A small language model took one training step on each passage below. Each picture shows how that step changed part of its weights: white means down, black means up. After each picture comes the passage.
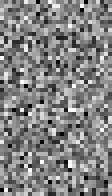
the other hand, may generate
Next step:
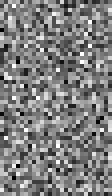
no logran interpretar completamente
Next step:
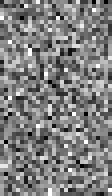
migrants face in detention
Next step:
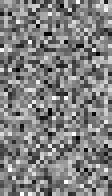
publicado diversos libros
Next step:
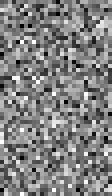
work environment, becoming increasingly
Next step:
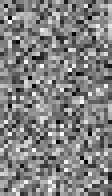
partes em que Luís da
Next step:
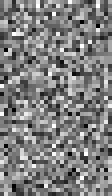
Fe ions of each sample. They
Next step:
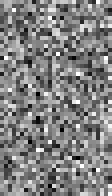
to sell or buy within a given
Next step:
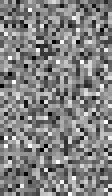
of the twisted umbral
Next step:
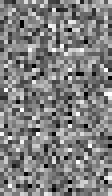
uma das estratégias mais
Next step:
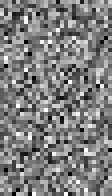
the KK spectrum of this 5D theory
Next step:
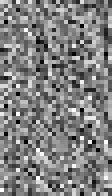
\hline \hline \end{tabular}
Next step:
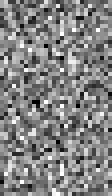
research in agriculture) - **The
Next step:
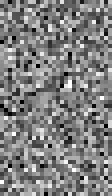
our theoretical estimates.
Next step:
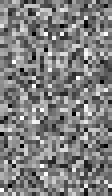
sistemas de saúde do
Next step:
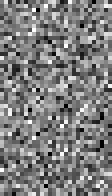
for the dissemination of information
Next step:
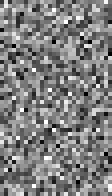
gradient descent uses this concept
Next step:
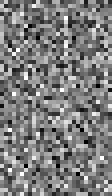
the mass-proportional continuous
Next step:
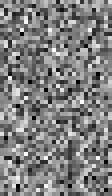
the processing cores result in the
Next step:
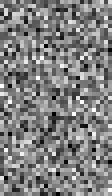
the objects, the contribution to the
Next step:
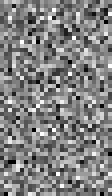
smell in glassmaking. A
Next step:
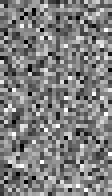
y más imitables del alma
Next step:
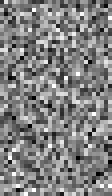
possibilidades que se tinha e
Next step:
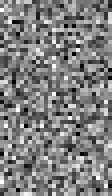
Authors' contributions JT:
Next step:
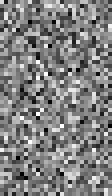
actions during device use.
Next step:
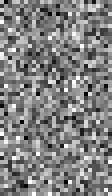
— turkiy davlatlar
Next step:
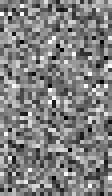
mediate effects via cardiac
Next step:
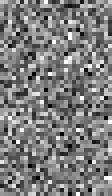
conclusion which can be drawn from
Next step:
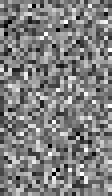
the Medical Library
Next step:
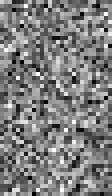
A proposta da disciplina foi
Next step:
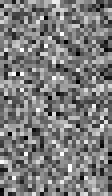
order per the length of DW, and
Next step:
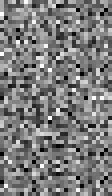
growth (dgdg) does
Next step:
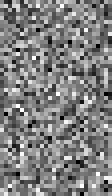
de estudio: - Actividad
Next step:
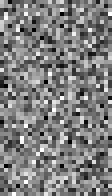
estimation of input voltage is
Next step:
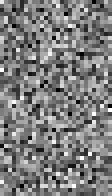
an opening in the front of
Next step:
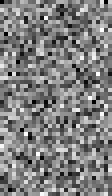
of the measurements is ± 0.3 ,
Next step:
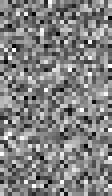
primary numerical benchmark in this
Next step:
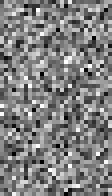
all conceivable ways in which
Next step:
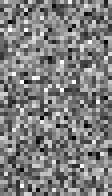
review by][]{rosotti2023}.
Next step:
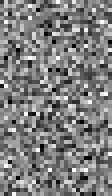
fikr almashishi va
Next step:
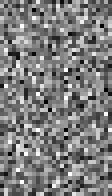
SEMIC 2020 Profiles
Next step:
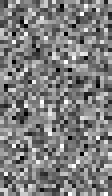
Fig.~\ref{FIG02}, where
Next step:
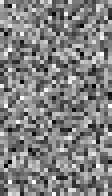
Colorectal Cancer,"
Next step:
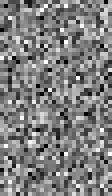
of full-fledged
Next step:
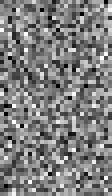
where the age information in stellar
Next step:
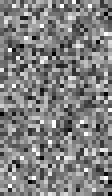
a more elaborated version of this
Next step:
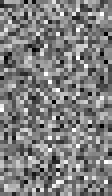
Three types of silicates are
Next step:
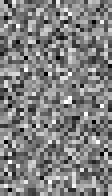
information (CSI) at the
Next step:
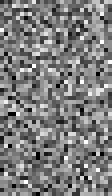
42% resin contents by
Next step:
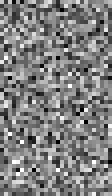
in the final states, FSE are
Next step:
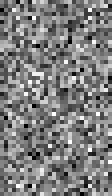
absolute space becomes superfluous
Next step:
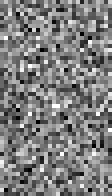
spiral in nature, and the
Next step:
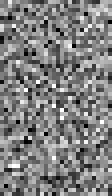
values. Cronbach’s
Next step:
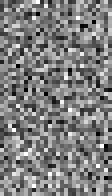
amino acid sequences
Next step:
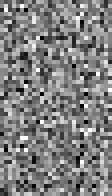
{author} {\bibinfo {author}
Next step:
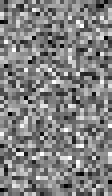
pinning and unsafe
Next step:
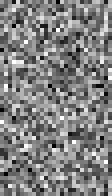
same effect is achieved by changing the
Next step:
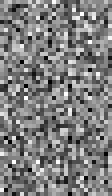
expanding the previous equation, our final
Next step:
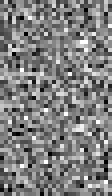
à l'écoulement.
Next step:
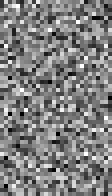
from technological solutions with the use of
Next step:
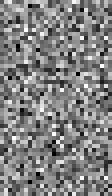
unphysical test. We created
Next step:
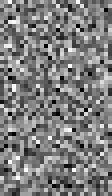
will be made available as Open Code
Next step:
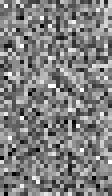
can be evaluated only when the module
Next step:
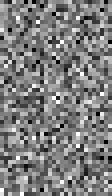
uniform acceleration and different mass.}
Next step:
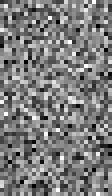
empoderar a las personas
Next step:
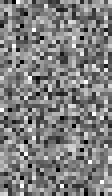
Zassenhaus development} If
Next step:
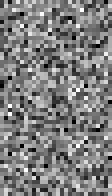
quritishda issiqlik
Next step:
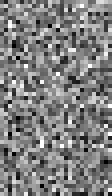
general spre însușirea
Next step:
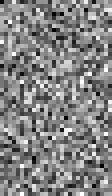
minuscules ne sont pas
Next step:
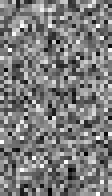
(~16%) below the QE of
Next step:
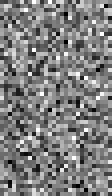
yoki ishxonadagi
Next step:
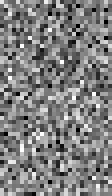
experience sharing and best practices in the implementation
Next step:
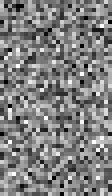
structuurregeling, los
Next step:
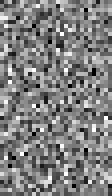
etc. Social Investing
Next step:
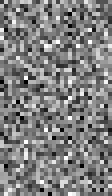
$\c^2$ per degree of
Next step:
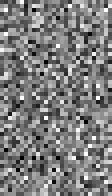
haqiqiy a'zosi
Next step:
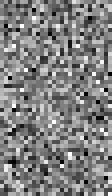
e experimental. Combinando esses
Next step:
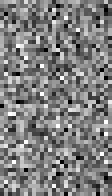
С. М. Решение
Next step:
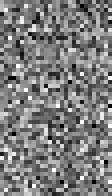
before, but the twenty
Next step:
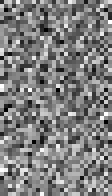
understanding previous historical periods, in
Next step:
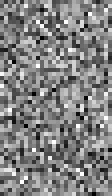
out to be a great challenge
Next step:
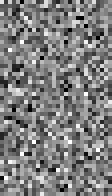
in conformal field theory. For the
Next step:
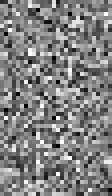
reminders to teachers about the survey
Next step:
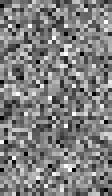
most of the characters are alienated
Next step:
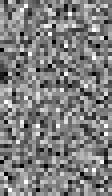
увагу на будову
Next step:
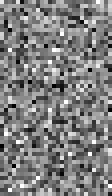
{\sc fac} code with
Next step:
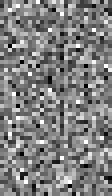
física kehapuue
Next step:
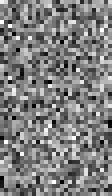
and strain criteria are the most
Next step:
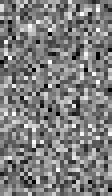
deficient Tm nuclides
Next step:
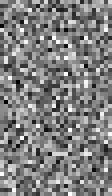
ratio between the $Z > 2$ and
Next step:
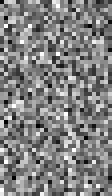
to students, and to expand the visual
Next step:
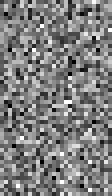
formation of defect clusters in
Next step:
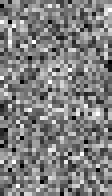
reflexão, o questionamento e a
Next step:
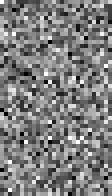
fit of the visibilities with the
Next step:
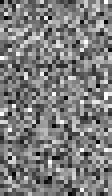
of textile objects in the
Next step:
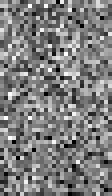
keyinchalik Uevropa
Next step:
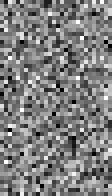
development; community planning and participation social
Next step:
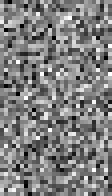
visualization enabled systems essentially
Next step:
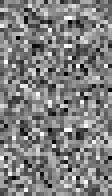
curve $(R(\cdot),
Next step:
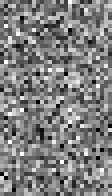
nodes in the cycle. The resulting algorithm
